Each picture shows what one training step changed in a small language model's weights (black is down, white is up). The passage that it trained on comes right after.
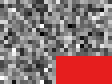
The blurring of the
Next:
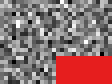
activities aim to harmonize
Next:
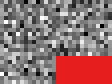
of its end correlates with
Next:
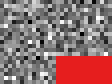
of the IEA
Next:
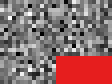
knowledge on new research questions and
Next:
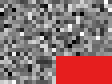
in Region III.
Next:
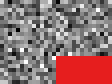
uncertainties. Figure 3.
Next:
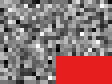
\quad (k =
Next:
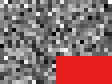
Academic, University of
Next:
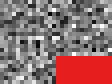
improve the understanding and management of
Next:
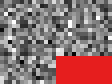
role in the era of
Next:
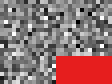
in accordance with the
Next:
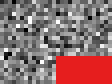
in soil ecology,
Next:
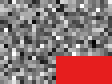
than other side of linguistic.
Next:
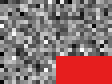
development; as well as
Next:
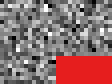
25 items, while the
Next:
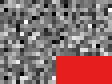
land-based activities:
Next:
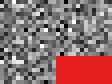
is exciting but difficult.
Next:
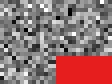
with sexual partner
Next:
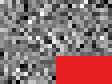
conducting research and exploitation
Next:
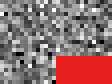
attempts to implement carbon
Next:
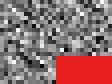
years die each day from
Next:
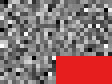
establishing conditions, criteria and
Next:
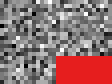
a steady state
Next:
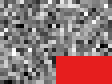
been considered as one of the
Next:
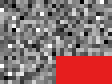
is an intervention. In
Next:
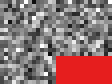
array. The obtained
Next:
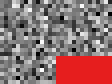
that the drug interaction was
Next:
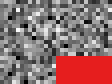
were set for each concentration.
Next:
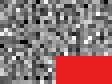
Publishing this information
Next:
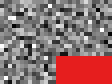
in Colorectal
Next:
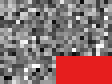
enormous financial and human
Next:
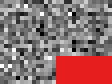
social and economic impacts of the
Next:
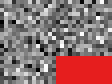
is often negotiable.
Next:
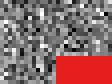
of success. This investigation
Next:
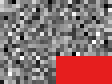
job needs to be done
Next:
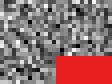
experience beyond physical
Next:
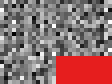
of Sport Science)
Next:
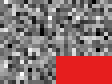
a need for specific and
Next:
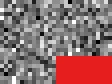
Phase diagram of
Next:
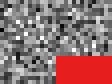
a product. This follows
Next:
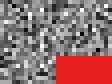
on mediation.
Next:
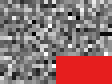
to acknowledge and
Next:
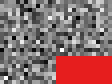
Disorders is run
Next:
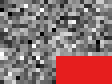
can be executed.
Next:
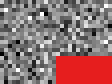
10 different fused
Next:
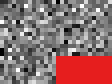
strategy. The simulated study
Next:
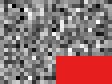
dilation of the
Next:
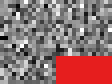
By conducting a systematic
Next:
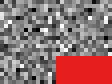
weaknesses and then
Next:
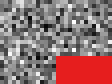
transversal sections +
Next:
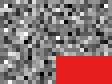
India", International Conference On
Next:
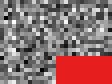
idea of the F.
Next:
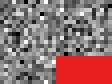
is possible to detect technical
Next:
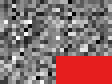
bacteria either have or
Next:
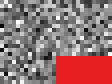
were calculated with Monte
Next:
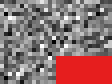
had recourse to an
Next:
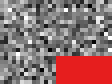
to organise the work on
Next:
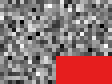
unjustified and
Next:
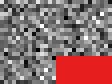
the code tree shared
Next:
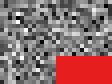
As can be seen,
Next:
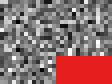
pieces of free
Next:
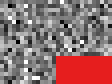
Teachers and Master
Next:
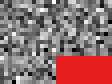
trials, ensuring that medical
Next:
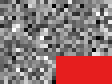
along the interface between
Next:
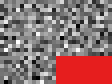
the work of Hugo
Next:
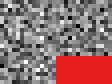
distances. Depth
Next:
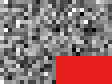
4: Circuit
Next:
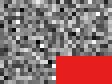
library engagement can be
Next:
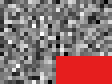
senior high school in
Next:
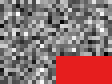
easily be computed by
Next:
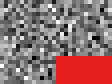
households in the four
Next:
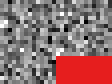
handgrip strength,
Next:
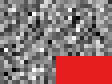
calcium channel blockers
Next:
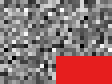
Sports Sci
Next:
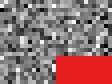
considered a sensitive indicator
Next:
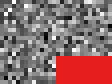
tearing phenomenon in
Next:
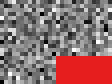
were not show interest in this
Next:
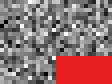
storage materials, and therefore,
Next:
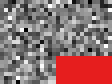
be improved and interests and
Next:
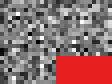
methods can support responsible data
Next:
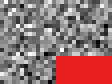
salinity have become
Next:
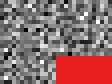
and river water from
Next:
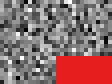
and that impact must be compared
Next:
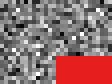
a single procedure³.
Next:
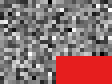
forced labor, and
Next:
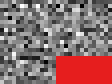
RO. The circulation
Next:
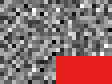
Bina Das's
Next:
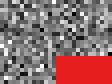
Vocabulary preparation
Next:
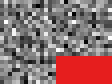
cultural treasure for
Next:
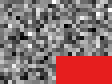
reduction are high, it should
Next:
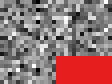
as a prototype
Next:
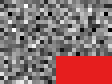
nodes are created.
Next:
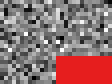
Mongooses. The
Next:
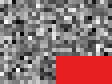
agrees to provide a
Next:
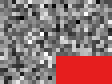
constituents support the
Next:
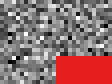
grid. Thus the
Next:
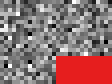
break at least once
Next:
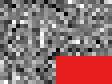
behavior is essential. A survey
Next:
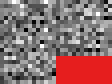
is based is available from the
